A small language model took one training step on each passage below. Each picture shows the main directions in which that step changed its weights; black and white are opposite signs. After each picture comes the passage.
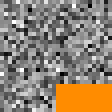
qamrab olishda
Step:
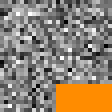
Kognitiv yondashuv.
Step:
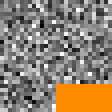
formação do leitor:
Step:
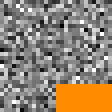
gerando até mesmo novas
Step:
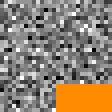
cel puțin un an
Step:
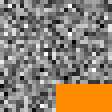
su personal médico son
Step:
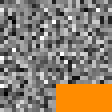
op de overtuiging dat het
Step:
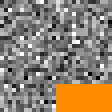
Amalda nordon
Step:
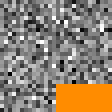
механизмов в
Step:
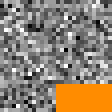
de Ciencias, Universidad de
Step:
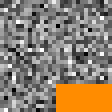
topib, ikkinchi
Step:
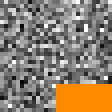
na formação cognitiva da
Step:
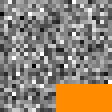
И. В. Опыт
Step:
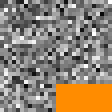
3.1. Оценка
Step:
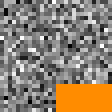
постепенные) и
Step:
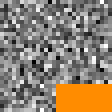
dos quadros-chave
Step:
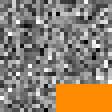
their performance at the
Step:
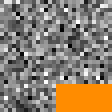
en profundidad en ese
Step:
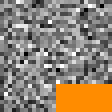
obrazlari orqali
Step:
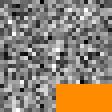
uit. Daarom is er
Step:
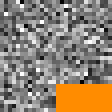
atenção básica, no
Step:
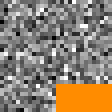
designed to help,
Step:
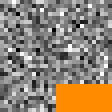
borib, ushbu
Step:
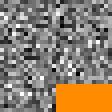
та важливою для
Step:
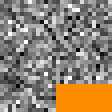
dispensar de seus
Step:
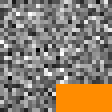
Biblioteca Digital
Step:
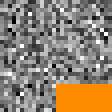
та ширших за
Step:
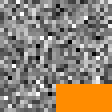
Только НПЛ и
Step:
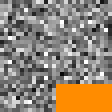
para o ano letivo de 2026
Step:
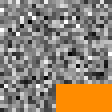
are no poets who do not
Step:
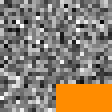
la visión y misión con
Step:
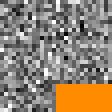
seront clarifiés.
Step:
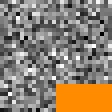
teszik, hogy
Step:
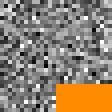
que favorezcan una
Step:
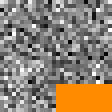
Annahme, dass für
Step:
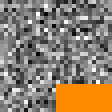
замонавий давр
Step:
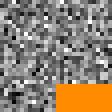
Шукурова Ш.
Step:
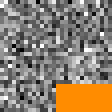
falta de adaptación
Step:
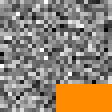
é predominantemente
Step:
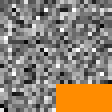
conceitualmente deve ser
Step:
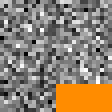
detención europea y su
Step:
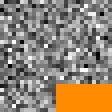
sexualidad de manera
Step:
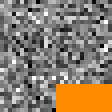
- To‘g‘ri
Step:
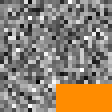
methodology for building
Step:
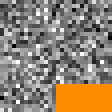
обстоятельство, что
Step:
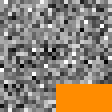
soprattutto dello
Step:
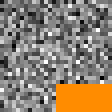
cocoa shell 1.
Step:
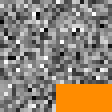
ИТИ таянч
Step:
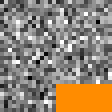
близько 10 тис.
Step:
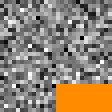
Ijtimoiy media,
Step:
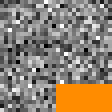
в центре перспективной
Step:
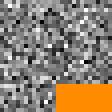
texnologiyalar vazirligi”
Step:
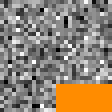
aytilmagan, ammo
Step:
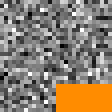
and evaluate the results
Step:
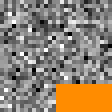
axborotlarni tashkil
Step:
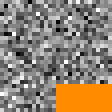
libertatea presei, a
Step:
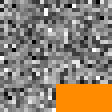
un orden de abundancia de
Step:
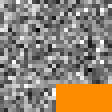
изучение постоянных
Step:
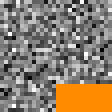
используемых при
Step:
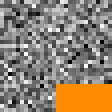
VPN con el fin de
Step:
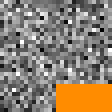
освітніх ситуацій
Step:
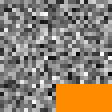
o entendimento da indução
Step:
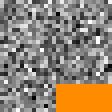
ЦЕРКВА –
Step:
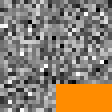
veri erişilebilir
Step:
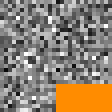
murakkab bo'lgan
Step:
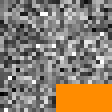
выборах, можно
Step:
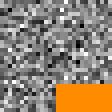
- Valorar la implicación
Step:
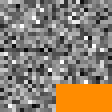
yordam bo'limiga
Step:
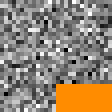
ҳақида ўқувчига
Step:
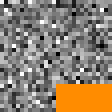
даврда ва у билан
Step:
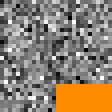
nella Penisola
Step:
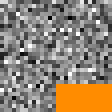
nashr etildi. Bu
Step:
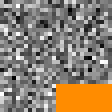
além de prevenir o
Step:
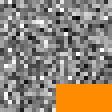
José Aguilar
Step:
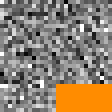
R. S. F. D. et
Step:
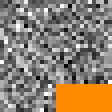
новое откровение для
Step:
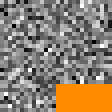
tizimlariga yangi vazifalar
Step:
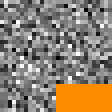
de tecnologias na
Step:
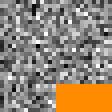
Това е софтуер с
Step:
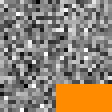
oliy ta’lim muassasasi
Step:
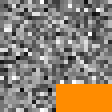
do Londynu i tam
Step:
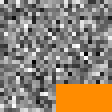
та підтримувати
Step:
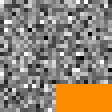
u nacionalni pravni
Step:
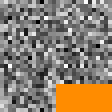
qo'ygan. Shu
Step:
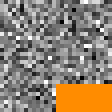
de medo, ansiedade e
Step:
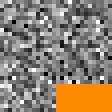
Médio – Ensino
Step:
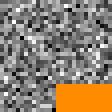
“cada indivíduo é
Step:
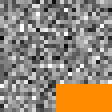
sobre Arte e Educação.
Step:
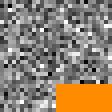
del mismo. Los
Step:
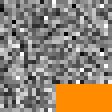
la empresa continúe en
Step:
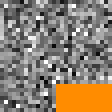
сайт Офісу
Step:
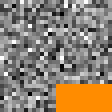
дея таъкидлайди
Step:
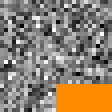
se torna tanto mais
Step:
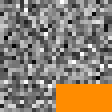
kinyitni egy
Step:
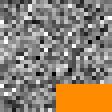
має документів про
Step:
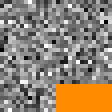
prepare, educate the
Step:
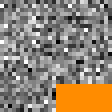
в этих танцах
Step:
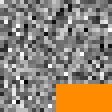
School None " Son
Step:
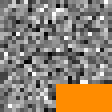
like Argentina's,
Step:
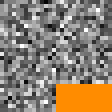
como convertidores de
